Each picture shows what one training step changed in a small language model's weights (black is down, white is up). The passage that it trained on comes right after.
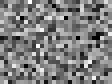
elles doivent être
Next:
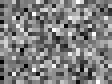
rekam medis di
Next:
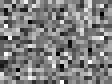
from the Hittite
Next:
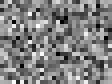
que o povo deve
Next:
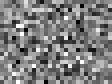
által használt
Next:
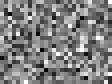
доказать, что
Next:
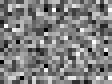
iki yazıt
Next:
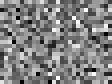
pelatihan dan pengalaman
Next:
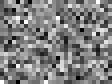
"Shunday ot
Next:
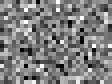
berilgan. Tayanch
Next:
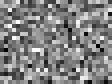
that the proposed models
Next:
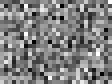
modération distincte
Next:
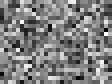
of investment processes is
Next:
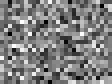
58% de las personas
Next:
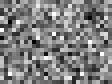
Mei 2018 Mengingat
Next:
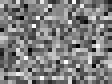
bog‘liq. Bu esa ijtimoiy
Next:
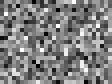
mas’uliyat hamda
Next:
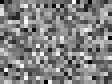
sırlarına inerek
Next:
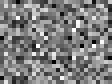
a mediano y largo
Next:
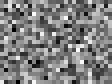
бу кўрсаткич
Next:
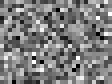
atas integumen
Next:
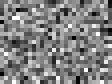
recentes reforçam
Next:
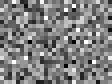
что все тренды
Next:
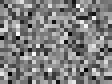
keadaan dengan sekuat
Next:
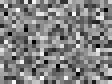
Bireyin olumlu
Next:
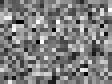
É desafiador
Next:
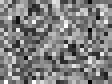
of the Armenians has
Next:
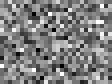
mumkin. C) Suv
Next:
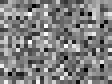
TOZALANISH VA
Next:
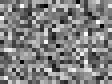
Accepted April
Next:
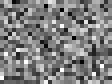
comprenden del 3 al
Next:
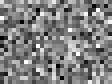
situación no es muy
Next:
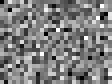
nenhuma delas
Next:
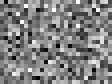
здібності, які
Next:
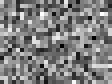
(carro em movimento
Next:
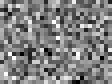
xalqimiz bu jarayonda
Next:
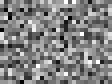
(PhD), dotsent
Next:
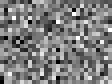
entre estos. En la
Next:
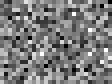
que los testigos
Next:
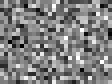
fikrlash zarur,
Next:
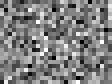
quadro 1 e a
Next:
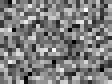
4, que existe significación
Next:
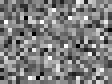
qissa deb atalgan
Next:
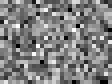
integrada e centralizada
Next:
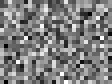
proprio in forza
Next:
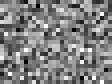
zur Frau K,
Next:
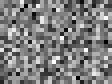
формами роботи з
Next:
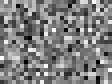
ko'plab qurilgan
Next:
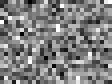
und Prüfung
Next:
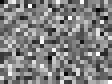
sohasiga ijobiy
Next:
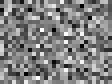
birinchi yarmidagi
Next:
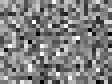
для сохранения и
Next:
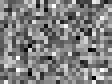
of airports in
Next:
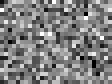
странение практика
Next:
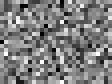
de Dados Pessoais
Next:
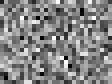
amalga oshiriladi: - yer
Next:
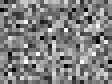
que tem de pôr
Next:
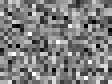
требует проведения
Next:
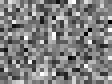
то есть 45
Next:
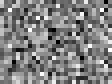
ishlar o‘quvchilardagi
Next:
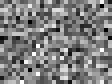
el mundo ha fijado
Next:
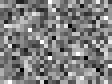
raqobatga asoslangan
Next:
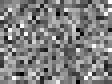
установа не просто
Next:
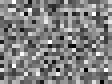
dimana untuk viskositas
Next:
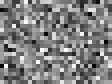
N.P. Klinik
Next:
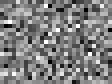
tasavvur bolaga
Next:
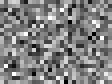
wel vinden van die fout
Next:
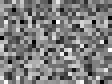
Hamás como tal,
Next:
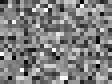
sondern (wenn auch
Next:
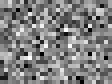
que un porcentaje más
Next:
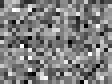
donde crecí tanto
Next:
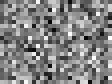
qanaqa shoir,
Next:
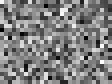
b 3. Orif
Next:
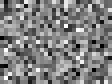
и поддерживается
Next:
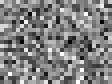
conciencia útil en
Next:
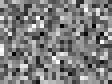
muammoga aylanadi.
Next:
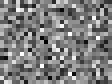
como la autonomía y
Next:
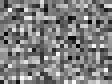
fikr yuritilgan.
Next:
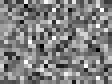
d'au moins trois
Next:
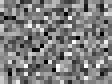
crédulos autores del
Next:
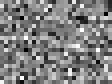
bog'liq faoliyatda turli
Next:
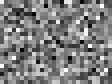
Xideki Mori
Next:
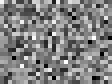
ini. Bahkan ada juga
